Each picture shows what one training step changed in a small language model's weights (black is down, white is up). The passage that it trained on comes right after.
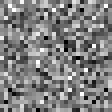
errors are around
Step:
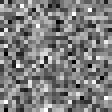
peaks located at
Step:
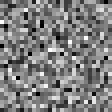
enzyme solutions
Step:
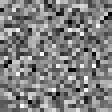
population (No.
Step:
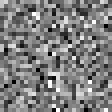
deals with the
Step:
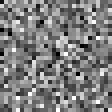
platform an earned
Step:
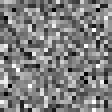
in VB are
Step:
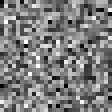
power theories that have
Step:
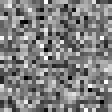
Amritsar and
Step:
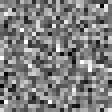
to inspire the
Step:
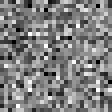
calculation, rather than one
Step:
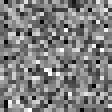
by equation~1 in
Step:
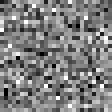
and reported accuracy about
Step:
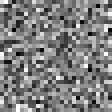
procedure to experimental results
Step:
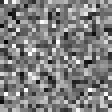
cut. The sizes
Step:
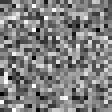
and a discussion in Section
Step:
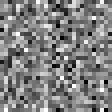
We also based our analysis
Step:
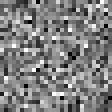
and growth of male
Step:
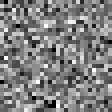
organ senescence,
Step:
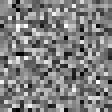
after its high frequency components
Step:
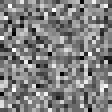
are not completely
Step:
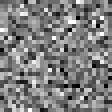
an exactly
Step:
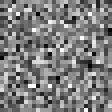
symbols show the
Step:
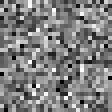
a microscopic approach
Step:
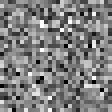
distilled under reduced
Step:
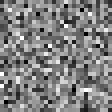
show that the performance
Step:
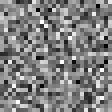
is not directly interpretable
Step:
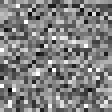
through formal and
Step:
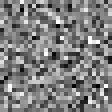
preference to
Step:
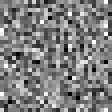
even within the Local
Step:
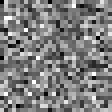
lockdown made the
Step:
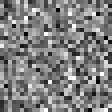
slightly new
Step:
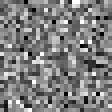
the ligand in
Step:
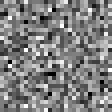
activities help teachers of
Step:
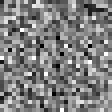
the diversity of
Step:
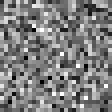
the parameter of CP
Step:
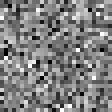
can be doped
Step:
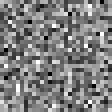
leads to severe
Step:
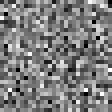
shown that in this
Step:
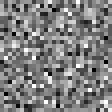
and downtime,
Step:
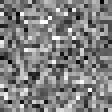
of young adults.
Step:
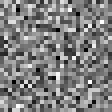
windows with thermal
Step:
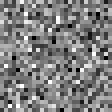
to inclusive
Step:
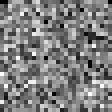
the “Dome
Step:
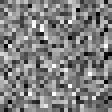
which is the equation of
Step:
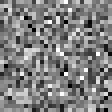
political views,
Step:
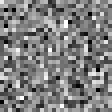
Vector Boson
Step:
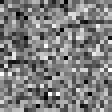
perspective as a top
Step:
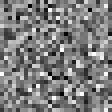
They have introduced a new
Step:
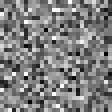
of mathematics and
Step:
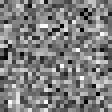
can differentiate in
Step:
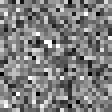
by different colored
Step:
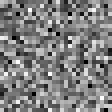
efficient solvers that
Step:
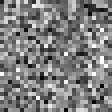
the number of training
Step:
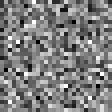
patterns showing the
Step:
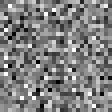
are marked by
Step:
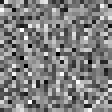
guidance to better understand
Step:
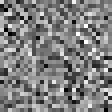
metabolites have
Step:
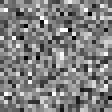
importance of the dimension of
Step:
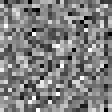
if GRB
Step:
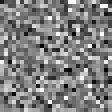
weeks from the
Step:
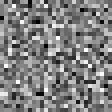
Several investigations
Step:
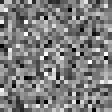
profession, at least in
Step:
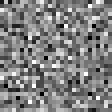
and Tilton
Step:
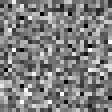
United Kingdom
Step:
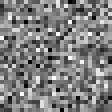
family reality of her
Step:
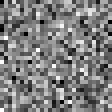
elongation}, or
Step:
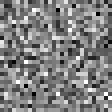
of slight band
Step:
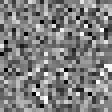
representing joint measurements
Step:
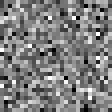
that the assumptions
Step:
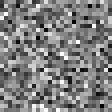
top threats and
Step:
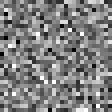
do not feel
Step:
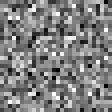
been published using
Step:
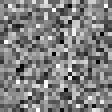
utilities are used only
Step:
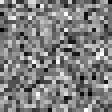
[18] A close
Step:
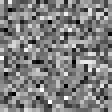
where the emission from the
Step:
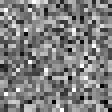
stock prices,
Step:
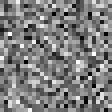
source (as given in
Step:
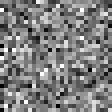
implementation of mobile
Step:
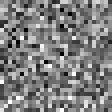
derived equations of motion for
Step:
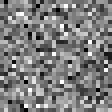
happens at finite
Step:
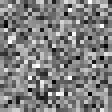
change is due to a
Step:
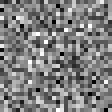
($\beta \sim
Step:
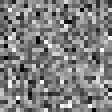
show any trends by
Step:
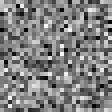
"category was
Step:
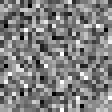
radius of order of
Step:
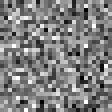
and experiences. The application
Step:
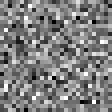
method was extended to
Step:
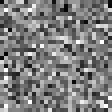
includes organisms either very
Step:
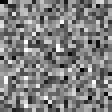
to unexpected
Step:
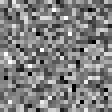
The run-setup
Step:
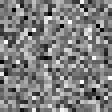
barrier height
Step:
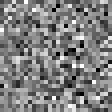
gradients based on
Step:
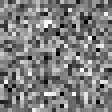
code for locating critical
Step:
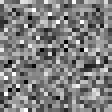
Bara HS
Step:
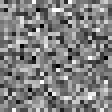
a longitudinal
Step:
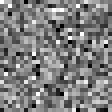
surface of the sample.
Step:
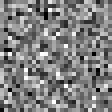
to use such a representation
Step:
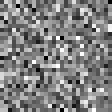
and press releases.
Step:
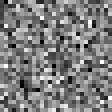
subsequent analyses
